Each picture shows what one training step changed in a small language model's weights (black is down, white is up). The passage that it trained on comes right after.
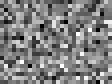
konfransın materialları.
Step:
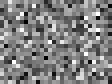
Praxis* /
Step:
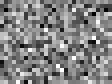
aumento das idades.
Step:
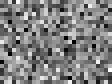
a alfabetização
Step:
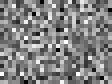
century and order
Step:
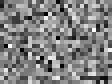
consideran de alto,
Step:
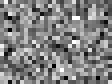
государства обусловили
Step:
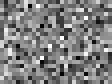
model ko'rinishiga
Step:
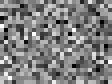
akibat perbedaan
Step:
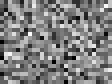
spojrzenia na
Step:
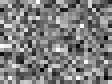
de Telessaúde aos
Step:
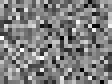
ya’ni XVII
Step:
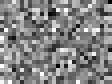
фиксировали в
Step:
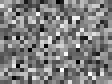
production. La colonne
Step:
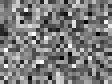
ishq, hijron,
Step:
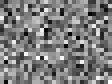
las dudas que se
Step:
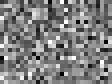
ипак қурти
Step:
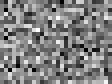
abrigo para uma grande
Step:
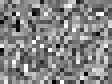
the pivotal role of
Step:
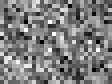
ezekhez a
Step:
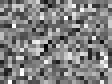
kaitannya dengan
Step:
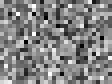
Psychiatry in
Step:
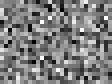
sistemas internos são mais
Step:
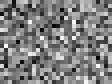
tür. yer. -
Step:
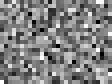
с проявлениями или
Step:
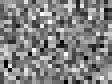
отражает социальную
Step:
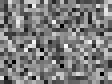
etdi. Ular ikki
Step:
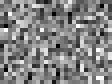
The text of the article
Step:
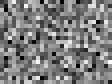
não são nossos e
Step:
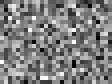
dönemde olmak
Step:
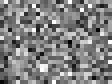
Gosudarstvo i
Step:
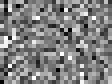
**Revista Científica
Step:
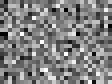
well as the importance of
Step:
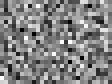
integrasi teks lagu dalam
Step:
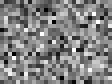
tezliyi isə
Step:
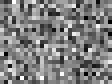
порядок виплати
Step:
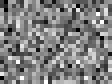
article. About the
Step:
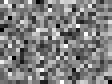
Asian steppe
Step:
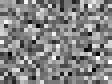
tercipta kedailan dan
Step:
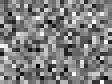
los franceses como por
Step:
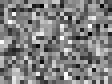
niet Weet ik
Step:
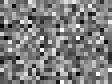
Auad Semestres
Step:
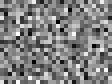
36 referencias, de las
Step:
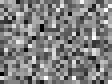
konsepsiyasi zamonaviy
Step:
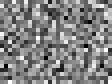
театру СРСР
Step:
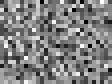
ilmiy asoslangan tajriba asosida
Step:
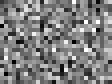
o'tkazilishi maqsadga
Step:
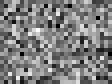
La comedia gira en
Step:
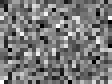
întreprins acțiuni
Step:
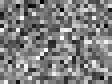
um ponto marcante
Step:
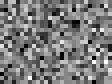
es una potencia que opera
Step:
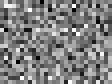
(дата звернення:
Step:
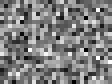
go'zallik va
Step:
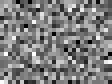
milliy iqtisodiyotning barqaror va
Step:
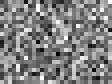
davlat oliy o'quv
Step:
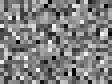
dengan Pak Kristian
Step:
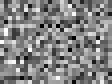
kerak, bu nav tutlarni
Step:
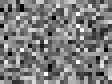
ICM simulou o
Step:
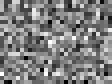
забруднень у
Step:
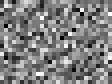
Up" pada Maret
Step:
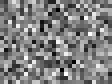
study was drawn
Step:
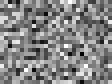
Acuerdo de subvención
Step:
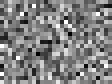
Plataformas gratis
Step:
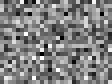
sevimli keldi.
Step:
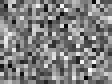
ambientais que ainda
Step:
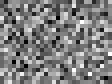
las recomendaciones para el
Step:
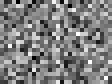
kunda autizmi
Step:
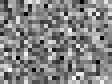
social é denominado como
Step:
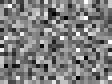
та суспільства.
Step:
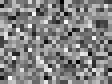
baza art.171 și
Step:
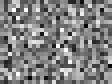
bolalarga axloqiy
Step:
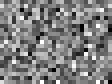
цвет ссылки
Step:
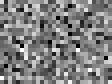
mustaqil qaror qabul
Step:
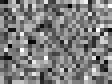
posto, o fato
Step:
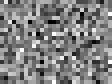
Urganch davlat universiteti
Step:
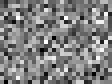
la aceeași
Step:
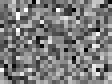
el XVIII,
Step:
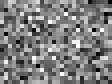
eficaz na promoção
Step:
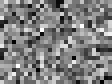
of multi-parameter
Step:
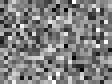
*Il secolo
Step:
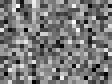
saqlash, printerda
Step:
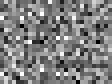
su prevención están bien
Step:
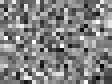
tariflar tizimining tahlili
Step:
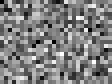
partilha da narrativa
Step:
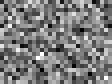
noktaları ve buna
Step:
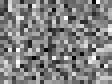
difference between
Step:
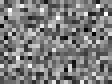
vinculan de esta
